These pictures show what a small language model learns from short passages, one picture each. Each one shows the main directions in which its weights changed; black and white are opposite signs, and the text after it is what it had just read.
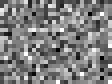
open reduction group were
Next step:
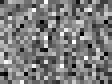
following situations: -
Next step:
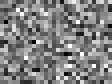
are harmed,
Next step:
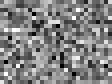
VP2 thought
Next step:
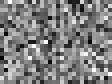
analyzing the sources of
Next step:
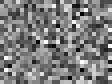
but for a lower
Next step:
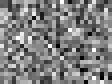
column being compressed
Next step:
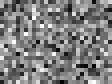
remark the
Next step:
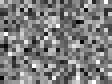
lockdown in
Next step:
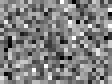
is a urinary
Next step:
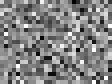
be computed such as
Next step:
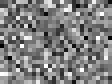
which is taken as
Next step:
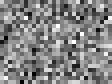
priming plus
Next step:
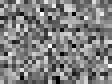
a patient with
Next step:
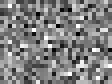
reference group, primary
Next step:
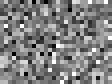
design, regional planning
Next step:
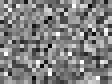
Figure 2. As
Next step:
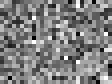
sharp or
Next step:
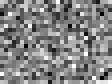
that can facilitate the
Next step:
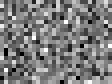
manufacturing offers the possibility
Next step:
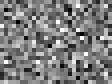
decreased in size and
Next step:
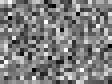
as critical. Since
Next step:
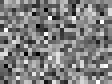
anal- ysis
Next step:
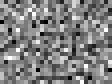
The antenna also showed
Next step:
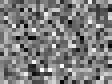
has limitations in terms
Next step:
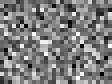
has a consistent
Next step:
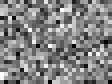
support process in the
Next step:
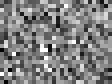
episodes as
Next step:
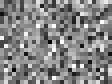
language and begin
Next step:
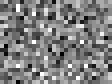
ethical preferences,
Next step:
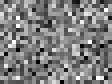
been transformed into
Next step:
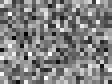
production downtime in
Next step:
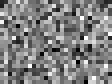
inhibitory effects on
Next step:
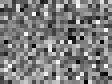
psychological and physiological
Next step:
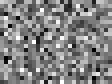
to our department,
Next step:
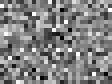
transportation systems. These
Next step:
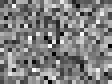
by using water
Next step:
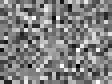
two localities.
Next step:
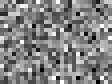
that, the implementation
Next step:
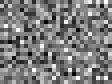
management software component,
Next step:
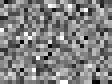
in the northern
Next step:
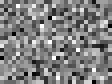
In this brief note
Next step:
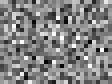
hand, the land
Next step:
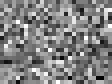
be explained. Even
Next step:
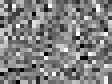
the Transformational
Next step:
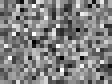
they may decide
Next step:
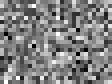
domains. Several
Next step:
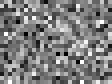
encircled by
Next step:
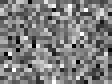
for improved modeling in
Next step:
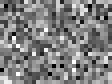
enable interoperable
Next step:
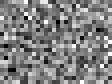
coordinatewise addition
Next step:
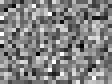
In principle,
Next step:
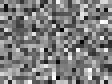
learning, comprehensively
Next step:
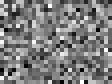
the return from
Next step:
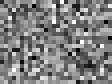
but precise English.
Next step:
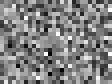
will require training across
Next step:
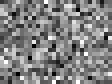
of understanding language.
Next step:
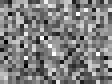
as considerable predictors
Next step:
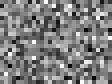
with no significant medical
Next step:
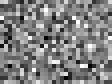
ESL learners in
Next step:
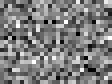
Motion service
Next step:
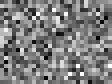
weight. b.
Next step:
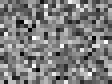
significant correlation was found
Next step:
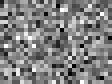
consumer benefits that have
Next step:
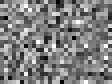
possible to establish the
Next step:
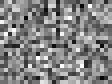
framework integrating ML
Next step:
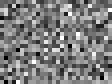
after the handoff
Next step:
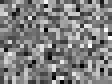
of known technologies involve
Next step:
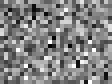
It was found that
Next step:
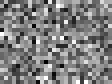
accessibility of digital cultural
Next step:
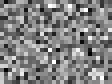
in fact, the
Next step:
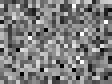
noise with uncertainty induced
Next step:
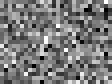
RESULTS: In
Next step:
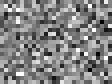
not only improves stability
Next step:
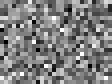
followed the simplification
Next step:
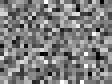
of materials that can
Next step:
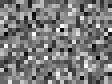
teachers' mapping of
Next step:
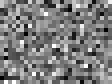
which comes in early
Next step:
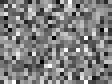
to schedules,
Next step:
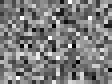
subscales indicates
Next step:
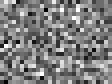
GH, growth
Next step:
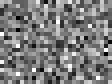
best new point to
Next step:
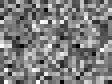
The progress towards
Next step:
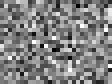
scores for each risk
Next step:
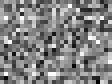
wealth distribution is
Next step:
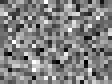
of science, technology
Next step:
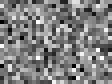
oxide as shown by
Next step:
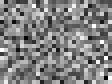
From Table 7,
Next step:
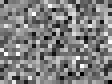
be inefficient.
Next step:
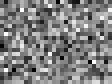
elements in the
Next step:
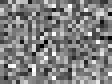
for both optical fiber
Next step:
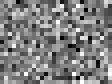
reported in Tables
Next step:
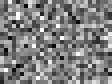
50 percent of the
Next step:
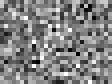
powers. We
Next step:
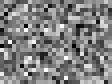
and 2c:
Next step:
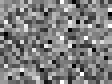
is a need for
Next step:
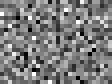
amount of soil was
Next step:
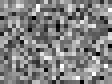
deals with the
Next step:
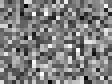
Regional financial schemes
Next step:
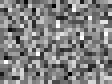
measurements in this series
